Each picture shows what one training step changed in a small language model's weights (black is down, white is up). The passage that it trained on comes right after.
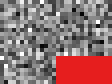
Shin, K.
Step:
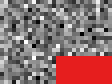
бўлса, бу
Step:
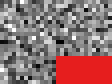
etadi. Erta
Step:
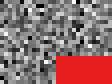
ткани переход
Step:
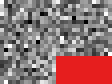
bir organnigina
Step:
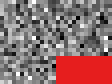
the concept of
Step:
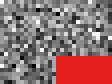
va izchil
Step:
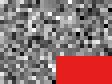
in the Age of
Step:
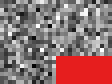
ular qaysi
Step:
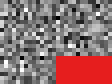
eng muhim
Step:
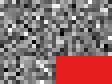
die Perspektive
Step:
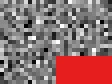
perspectives on
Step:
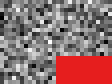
O'zbek tili va
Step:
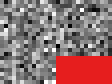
como escassez de
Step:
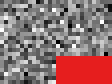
coli* также
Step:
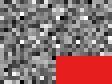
mezcla de
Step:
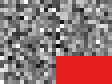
emisi. Faktor
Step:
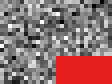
² Guliston
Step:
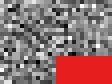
la formation dans le
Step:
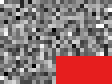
пиратства и
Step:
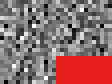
сутність і
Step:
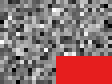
AA parece ser
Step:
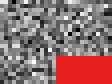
of digital tools
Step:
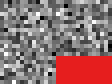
Marco Nacional y
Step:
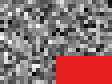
стран, в том
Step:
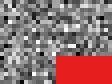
estratto dello
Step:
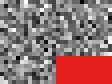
e evidências de
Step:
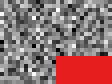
while individual
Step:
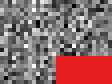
қўйиш ва
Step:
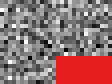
Además, es
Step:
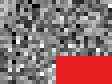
huellas que nos
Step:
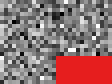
60 foizga
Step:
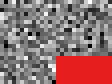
in the Internet
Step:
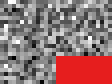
ist natürlich
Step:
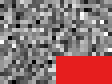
los Colegios
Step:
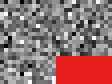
ser um índice
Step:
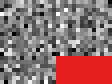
90 форм. В
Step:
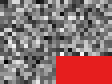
har bir guruh
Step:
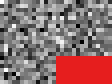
meio da cor.
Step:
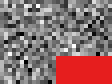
aluno será
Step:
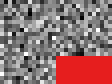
— marcadas por
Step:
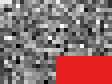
до першого.
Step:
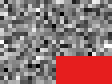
10 de janeiro
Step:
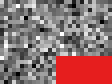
Constanței are
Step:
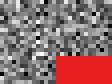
insanı ele
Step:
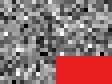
проводились в
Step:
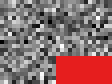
Всі вони
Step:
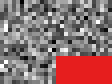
boshqa hech
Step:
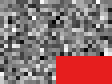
acontece como
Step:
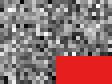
Herbs *
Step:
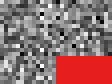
u bo‘lsa
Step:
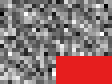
*Pensamiento y
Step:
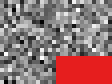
adalah 1.
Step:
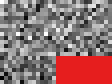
tan olingan 15
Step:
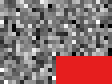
du travail.
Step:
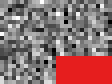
a um método que
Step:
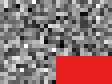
дій (LAG
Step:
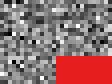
- kabutar
